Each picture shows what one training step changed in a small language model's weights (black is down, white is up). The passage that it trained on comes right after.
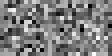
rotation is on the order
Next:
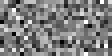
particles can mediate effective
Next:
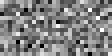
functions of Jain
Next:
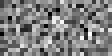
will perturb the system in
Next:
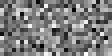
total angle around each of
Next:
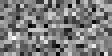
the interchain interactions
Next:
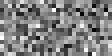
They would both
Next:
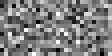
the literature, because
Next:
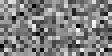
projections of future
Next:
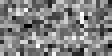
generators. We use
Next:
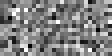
maps. The latter are
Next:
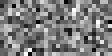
the mass loss that
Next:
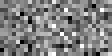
finitely many values,
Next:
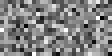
and scaling functions cannot
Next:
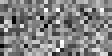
feedback from
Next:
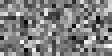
fraction approaches zero, and
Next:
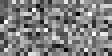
tasks, or
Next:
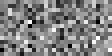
mass in these objects
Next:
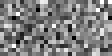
a better understanding of
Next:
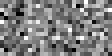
are accessed by
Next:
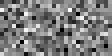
paper.} to the
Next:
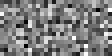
fields propagators in
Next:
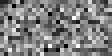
improve the accuracy of experimental
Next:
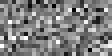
While there remain
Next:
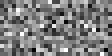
that the same is true
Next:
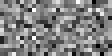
tableaux and
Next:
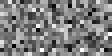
is any ball.
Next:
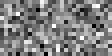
a dummy
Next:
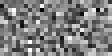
reduced, which makes
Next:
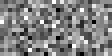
processing systems have
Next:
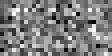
maps the state in
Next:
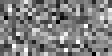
well within the frequency range
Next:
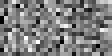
ISF and
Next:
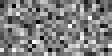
the stellar coronal magnetic
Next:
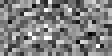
using invariant coordinate selection}.
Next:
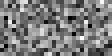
3 Numerical simulations
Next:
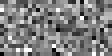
The left panel of Figure
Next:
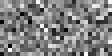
events with nearly
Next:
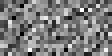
second experiment, the model
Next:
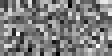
$A$ contains a
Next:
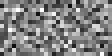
in \cite[Theorem
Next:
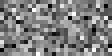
describe a particular class of
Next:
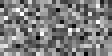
\ \left|\bm
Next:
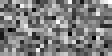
an IPPP on
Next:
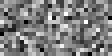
H$ after performing
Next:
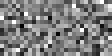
or exponential methods in
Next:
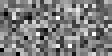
This means that for the
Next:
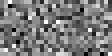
composed of energy
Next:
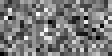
popular mean ratio
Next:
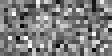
Similarly, we have
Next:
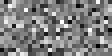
of square integrable
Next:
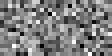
the qubit and
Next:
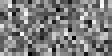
sum method. As large
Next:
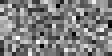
AMR amplitudes
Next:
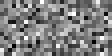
is a contraction procedure
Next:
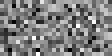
is the number of
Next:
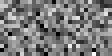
identities for the
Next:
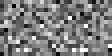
to the left of
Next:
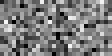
of the magnetic field does
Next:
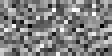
measurements if they are at
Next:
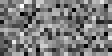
exclusively with
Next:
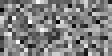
for a toy model
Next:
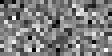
minimal covers of
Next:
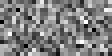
sample was covered
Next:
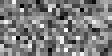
standard laptop.
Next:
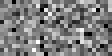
studied in homogeneous and
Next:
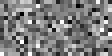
of charge-sector
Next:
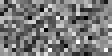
utility of this
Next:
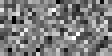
points of the space of
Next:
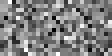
principal axes.
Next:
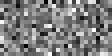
hypersurface with constant
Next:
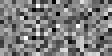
function. We also have
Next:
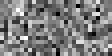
Gödel coding
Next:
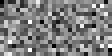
HR in panels
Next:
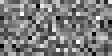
remove sensitive range
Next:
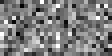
of Applied Physics,
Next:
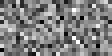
intuition that
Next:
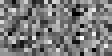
determinant, we have
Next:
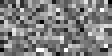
in average}.$$
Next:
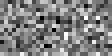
and compatible function
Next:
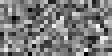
bolometric luminosity which
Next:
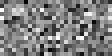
Convergence Theorem,
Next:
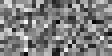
as follows. Consider
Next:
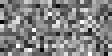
electric dipole
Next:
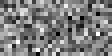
$\Gamma $ be a
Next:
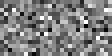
samples (when
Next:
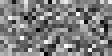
la valeur
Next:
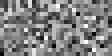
$g$ has finite
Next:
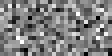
pion production
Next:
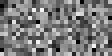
approaches learn the
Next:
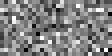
at (trajectory
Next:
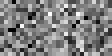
overall population.
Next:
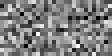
want to measure its
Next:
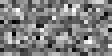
an observation space,
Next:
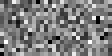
represents the responsivity
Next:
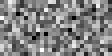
\medskip Rania
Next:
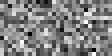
principle, the formation
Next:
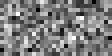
a hyperplan
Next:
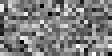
G$ by the above
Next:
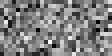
University of Notre
